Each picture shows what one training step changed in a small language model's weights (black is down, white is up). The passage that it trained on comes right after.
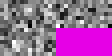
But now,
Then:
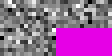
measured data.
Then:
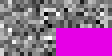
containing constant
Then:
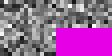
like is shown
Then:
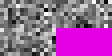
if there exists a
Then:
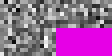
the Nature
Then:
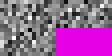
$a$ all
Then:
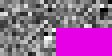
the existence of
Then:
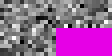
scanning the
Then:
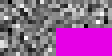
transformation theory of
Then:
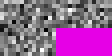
end nodes
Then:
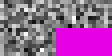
Theorem of Projective
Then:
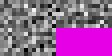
the sequel that
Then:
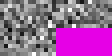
good approximation
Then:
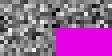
the teachers
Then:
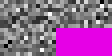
this work, it
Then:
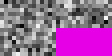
SP do not
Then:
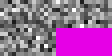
identification, where
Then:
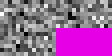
initial values
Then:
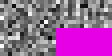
in order to
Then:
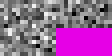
To find
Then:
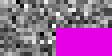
animals were
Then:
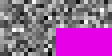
neck into the
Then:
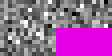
If there is a
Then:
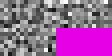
Conference on
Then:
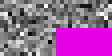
one manifolds
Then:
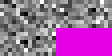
holds. In
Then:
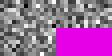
value is set to
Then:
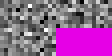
environment. The
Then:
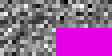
the notations of
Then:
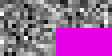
error in the
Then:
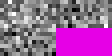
3 faces:
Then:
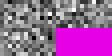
which associates to
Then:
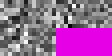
technology has
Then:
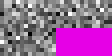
get \[
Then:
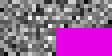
and $M$
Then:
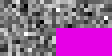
is sufficiently
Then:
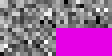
direct dyes
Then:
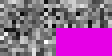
depends only
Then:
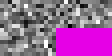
a variety
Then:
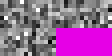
These operators
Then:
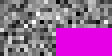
condition of such type
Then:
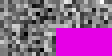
is a unit
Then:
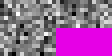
\nonumber \\
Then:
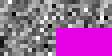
Hence, the
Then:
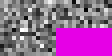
The distribution and
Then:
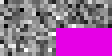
price and
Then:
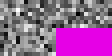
production of
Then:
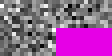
will use this
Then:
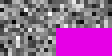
result in a
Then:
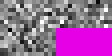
combination of
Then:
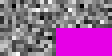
author is an
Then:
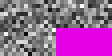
the points with
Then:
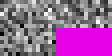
been largely
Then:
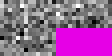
seeking for a
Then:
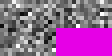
and only if
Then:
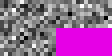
of $q$
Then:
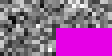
two periods
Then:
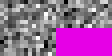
Thus, by
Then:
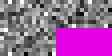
compassion and
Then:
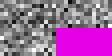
for the power
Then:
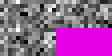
be considered as
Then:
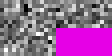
the event has
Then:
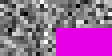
holds (see
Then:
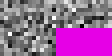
These results
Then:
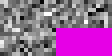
outcomes of
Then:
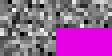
zeros we
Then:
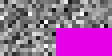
in the small
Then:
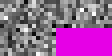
manage and
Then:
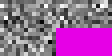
we prove some
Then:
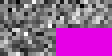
a radial
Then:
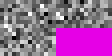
monument can be
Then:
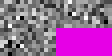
$\phi$ and
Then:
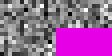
A., Some
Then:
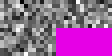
rate is used
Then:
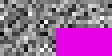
in the resulting
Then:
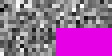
loops or
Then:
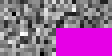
N applied
